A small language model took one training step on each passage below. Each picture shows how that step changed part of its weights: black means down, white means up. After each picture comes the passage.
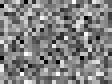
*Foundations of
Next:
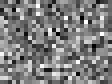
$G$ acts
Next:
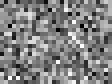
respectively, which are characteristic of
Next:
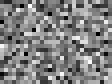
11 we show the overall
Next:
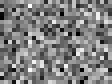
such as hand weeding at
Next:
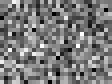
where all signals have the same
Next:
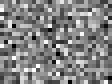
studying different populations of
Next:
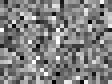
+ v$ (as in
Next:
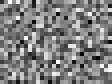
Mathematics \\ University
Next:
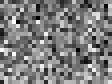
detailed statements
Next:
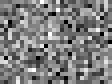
manure per hectare of
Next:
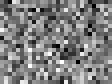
H_n}$, there exists a
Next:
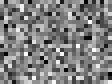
part}, Compositio
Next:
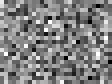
Vaaler, On
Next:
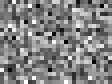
each data point represents one reported
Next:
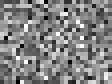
to ripple effects
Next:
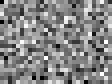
people (Jew and
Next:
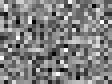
variables $x \mapsto u
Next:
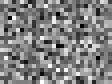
$$\begin{aligned} &
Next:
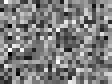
$25\%$ of the time
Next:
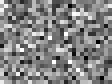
not only by the beam field,
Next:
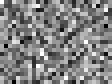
and obtained the Cauchy
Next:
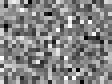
the partition of the
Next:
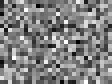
\alpha , { \left|
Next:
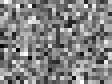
shared context,
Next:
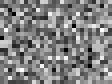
to Sustainability H3.
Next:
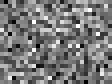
vectors. We say
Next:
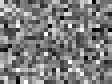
complex numbers, the sum
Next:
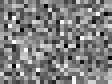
it seems likely that
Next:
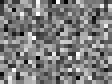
X$ we take the sets
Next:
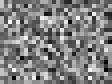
formulas to which it is
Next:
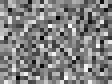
lakes, rivers and
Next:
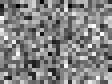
that the developed EA
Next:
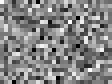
insurance policies
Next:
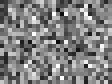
bring marginalised
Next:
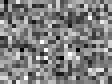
Public Administration
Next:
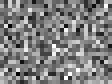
Reference [3]. The
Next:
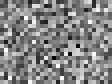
my own, and
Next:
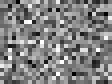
condition $D^\alpha \bar
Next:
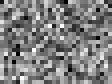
a solution of (\ref{1})
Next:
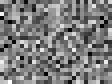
almost surely.
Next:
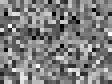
tested in the next section.
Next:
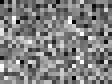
the memory effect is
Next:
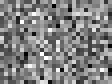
well-researched case in the
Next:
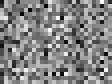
protozoa and
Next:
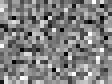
holistic perspective on
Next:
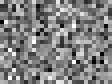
graph vertices, the number of which
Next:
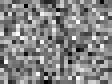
ageing on electrical
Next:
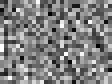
order extends to a
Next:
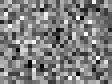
paper aims to analyze
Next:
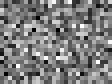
due to certain factors.
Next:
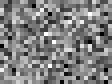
provides a comprehensive
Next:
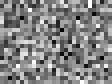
weight change was given in
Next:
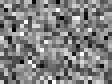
due to constant wear. It would
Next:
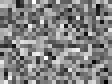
different reasons differently and
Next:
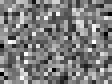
one gets\newline
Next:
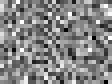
Accordingly, the
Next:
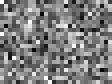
$G(z,x)$ denote
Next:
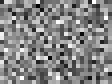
Monthly Income*
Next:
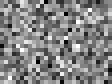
be very important and represents the
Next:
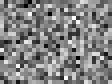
are $\rho>0$ and a
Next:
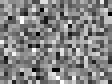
listed in Table
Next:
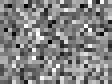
movers of the wheel
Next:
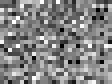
with $0.3$ for a
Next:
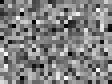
and \cite{4}, Section
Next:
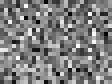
themselves, others
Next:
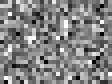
billion in 2023 and is
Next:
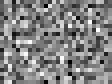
contribute to low
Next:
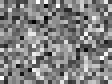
and more personalized
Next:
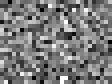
$B(N)$ is connected
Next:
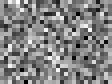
and the ratio of
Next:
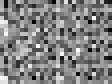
F G H I J K L M
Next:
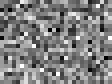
Theorem. \end{proof}
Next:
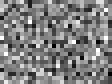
Education Law
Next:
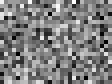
are fully reduced).
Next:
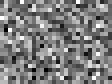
\begin{abstract} We
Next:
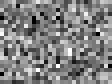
to be the sole providers for
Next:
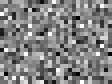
gave a direct short proof
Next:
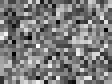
other folklore
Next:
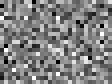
that "quiet quitting
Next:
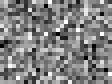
and $G$ of the new
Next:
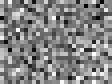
by I. Schur
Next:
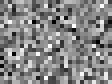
of the groundwater level in
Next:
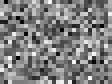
for the bracketing number
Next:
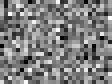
are $m$ and $\alpha$
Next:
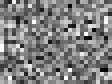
to a point on the line which is
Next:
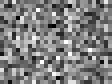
were excluded from the study.
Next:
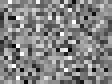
operational efficiency of
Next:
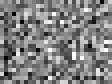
America as seen
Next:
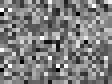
$AE JSR
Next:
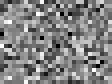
will be equipped with the
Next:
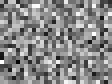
technology are focusing on
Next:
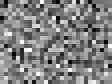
so that $n \geq 2$
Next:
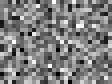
We further show that when the
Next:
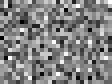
\left( -q+r
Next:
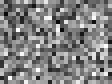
Order Family
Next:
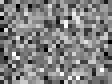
also addressed the need for an
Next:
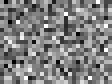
is equal to $${ 1
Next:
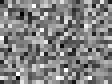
fire risk), and two
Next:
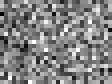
dehydration, and
